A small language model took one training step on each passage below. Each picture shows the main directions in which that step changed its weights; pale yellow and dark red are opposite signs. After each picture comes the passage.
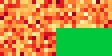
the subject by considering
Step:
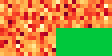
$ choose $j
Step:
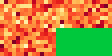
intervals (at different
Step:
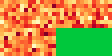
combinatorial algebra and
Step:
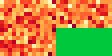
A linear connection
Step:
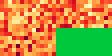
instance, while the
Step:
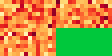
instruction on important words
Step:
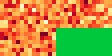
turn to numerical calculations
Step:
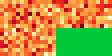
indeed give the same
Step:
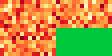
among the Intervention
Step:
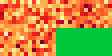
assess the vertical
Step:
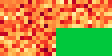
ML models like
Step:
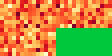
in the external magnetic
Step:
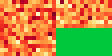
consists of objects
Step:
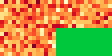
functional (as the
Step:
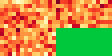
formula can yield exact
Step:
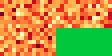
classical Bohr
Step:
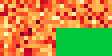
Baire argument
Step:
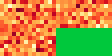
is an important component
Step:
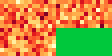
fixed values of
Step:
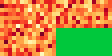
rotation) from an
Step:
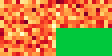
violence that
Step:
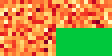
benefiting marker
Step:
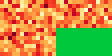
and generically does
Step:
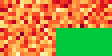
to be compared with
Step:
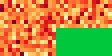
patient with altered
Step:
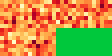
Relationship between
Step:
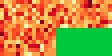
cognitive processes, a
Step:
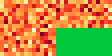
configuration. High momentum
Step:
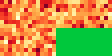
of civil
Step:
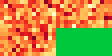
space through the Gaussian
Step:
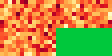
of networks that users
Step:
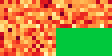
A and B move
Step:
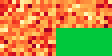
work is neither
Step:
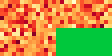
triplet, which
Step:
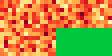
to develop and
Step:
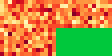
unitarity procedure yields
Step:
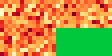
critical design fault
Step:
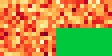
can identically define
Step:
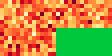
source, which
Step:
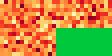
The bus set is
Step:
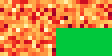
dimension group invariant}
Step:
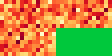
the tip in
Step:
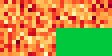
company level are
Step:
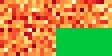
sum to zero.
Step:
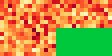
to obtain its posterior
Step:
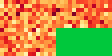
denotes the feature dimension
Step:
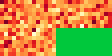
controllable by
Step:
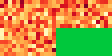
code violates these
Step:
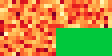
of physical health includes
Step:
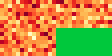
a solid foundation
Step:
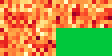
we can obtain the
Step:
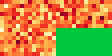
convex optimization (see
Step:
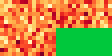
value of the distribution
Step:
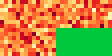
of the companion
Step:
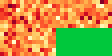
very few results known
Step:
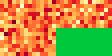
Hence to generate the
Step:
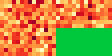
a clean experimental signal
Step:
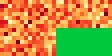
$t$ where
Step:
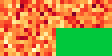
states in the laser
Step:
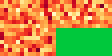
and profuse;
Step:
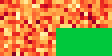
by a linear combination
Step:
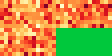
for the extraction
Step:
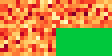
| Table 1B
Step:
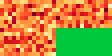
analyze research trends
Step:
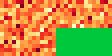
accompanied by
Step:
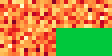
load change input to
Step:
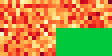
provides room for
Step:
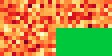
are given by a
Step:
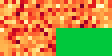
in principle but only
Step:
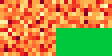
$w$ then
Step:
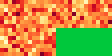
Correlation of
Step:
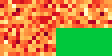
needs-based learning
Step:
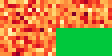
angle is not
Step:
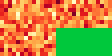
of H₂ on
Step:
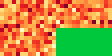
as efficiently as
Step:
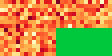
be interpreted as a
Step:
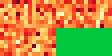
term atmosphere
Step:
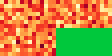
this value because
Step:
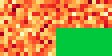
reflective thinking.
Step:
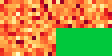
The proof is straightforward
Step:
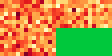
by approximating the
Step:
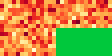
the assets and
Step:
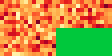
by the higher set
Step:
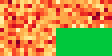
we evaluate the results
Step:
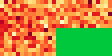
A. Then there
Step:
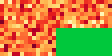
we consider radial distribution
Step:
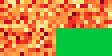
can be fully
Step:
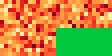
of the real line
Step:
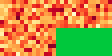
all of the prime
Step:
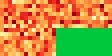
were widely presented in
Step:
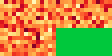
It is even more
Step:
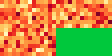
EIT model clearly
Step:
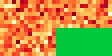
is well known
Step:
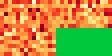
becomes profitable
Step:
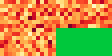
be given by the
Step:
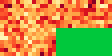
a total power of
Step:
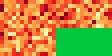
order $k$.
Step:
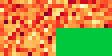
stage) 72
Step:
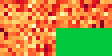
satisfy the constraints
